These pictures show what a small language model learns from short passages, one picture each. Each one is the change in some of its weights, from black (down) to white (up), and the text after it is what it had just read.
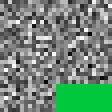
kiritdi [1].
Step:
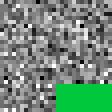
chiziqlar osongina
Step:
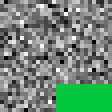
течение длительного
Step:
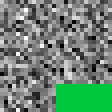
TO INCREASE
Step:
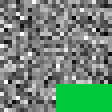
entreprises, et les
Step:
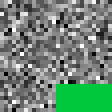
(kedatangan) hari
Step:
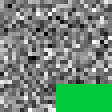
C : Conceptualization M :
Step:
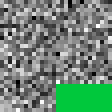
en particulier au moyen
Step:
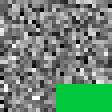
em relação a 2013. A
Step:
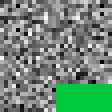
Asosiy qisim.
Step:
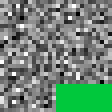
for 36 million negative
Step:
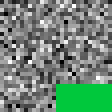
суді по справах,
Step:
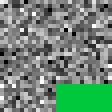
and they concern the preference for
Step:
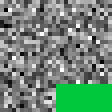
them from developing their fluency
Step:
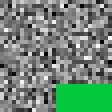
disponíveis de
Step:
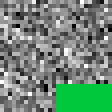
билан бунёд
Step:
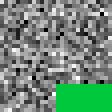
It is more suitable to a
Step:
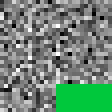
kuncup bunga dan
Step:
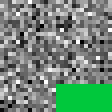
ko'nikmalari bilan
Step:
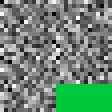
será necessário
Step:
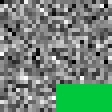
voorraad wordt
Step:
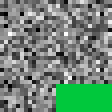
direct result of customer
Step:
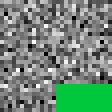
Online Branches in
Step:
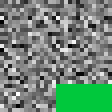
Кроме того,
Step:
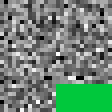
eu diria que há
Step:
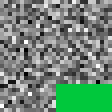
precursor prior to
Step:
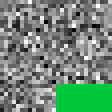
might also help in
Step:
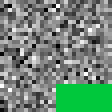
silver and copper ions
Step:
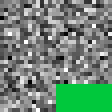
About 100 embankment
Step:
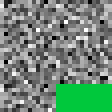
keyakinan yang
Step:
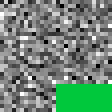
investigadoras. 5.
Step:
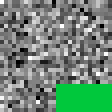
Vilucchio dei
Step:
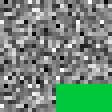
validation to avoid
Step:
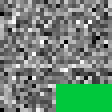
Development scheme of the
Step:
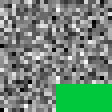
Мировая экономика
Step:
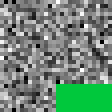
Diagonal feature extraction
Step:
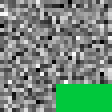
the other is to clarify the
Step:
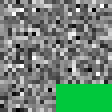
created by another. For
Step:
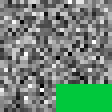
experts** that need to find
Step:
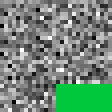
relation between the amount of
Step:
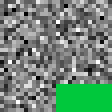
dissociated thiourea
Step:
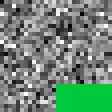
nich nasiennikom
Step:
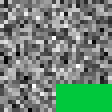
report we present a patient with
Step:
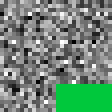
water, you pollute a
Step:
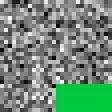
and it has encouraged
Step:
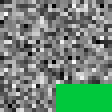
сучасності Є.
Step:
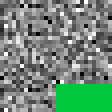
starts to sublime at 100
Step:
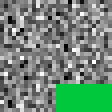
RRHH como recurso
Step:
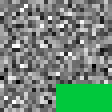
Bachok [7]. They have
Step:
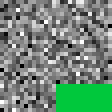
de l'enseignement
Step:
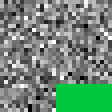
has been an area with limited
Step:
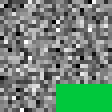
ist, weil viele
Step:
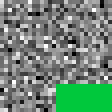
порядок учета
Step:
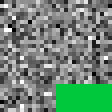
full understanding of the
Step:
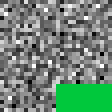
métrica no solo.
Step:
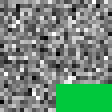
to be unidirectionally
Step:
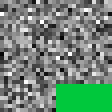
participar de Cúpula
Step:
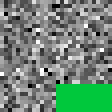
Highway Act of
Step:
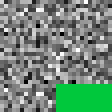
fundo o processo de
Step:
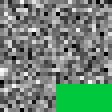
used to assess the relative impact
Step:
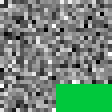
while P, K, Ca,
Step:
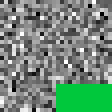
The paper points to the
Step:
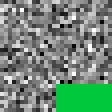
Bunday qoloqlikning
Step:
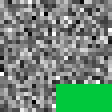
service life of cable
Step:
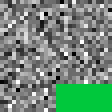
Training System: An
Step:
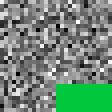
VPA and for wide range
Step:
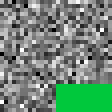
para mejorar la producción de
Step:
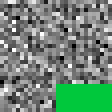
and pollinator affinities
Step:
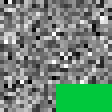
Соловев В. И.,
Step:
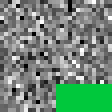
uchchangdan urgur, har
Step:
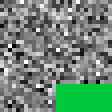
as the value of Z does not
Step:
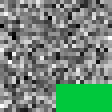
the research reports significantly
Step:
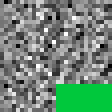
HR Excellence in
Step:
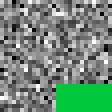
the ETT has been associated
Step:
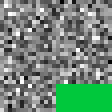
nem egyszer
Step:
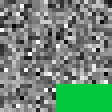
mm) of the PCB
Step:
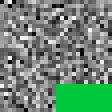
qonuni”, “Jon
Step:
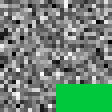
Gender Male 450
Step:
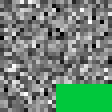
incur multiple steps. In
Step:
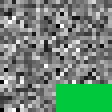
interrelation between social culture and
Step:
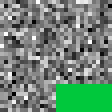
de lo contrario todas
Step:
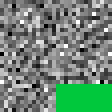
*Pictures from an
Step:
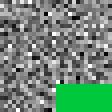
an integral factor of expanding
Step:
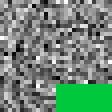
studies and because of the
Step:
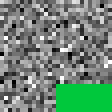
для следующих
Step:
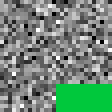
spazio esterno che
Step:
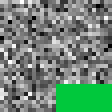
such a surface. This
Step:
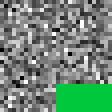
istatistiksel olarak
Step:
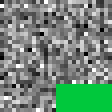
shown in Table 1 indicates the
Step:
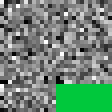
формальных средств,
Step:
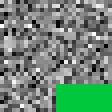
in the age of 7-11
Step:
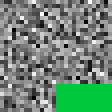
University of New York Press.
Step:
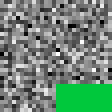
(as published on
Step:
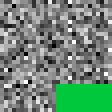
development; identifying risk
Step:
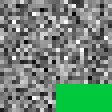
di masyarakat.
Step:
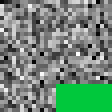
oladi bu global
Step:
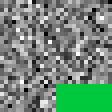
- ta'lim maqsadiga
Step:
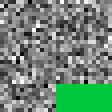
that represent the main content of any
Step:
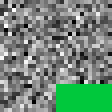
ppm, respectively,
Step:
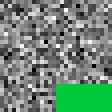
Eubank, R.
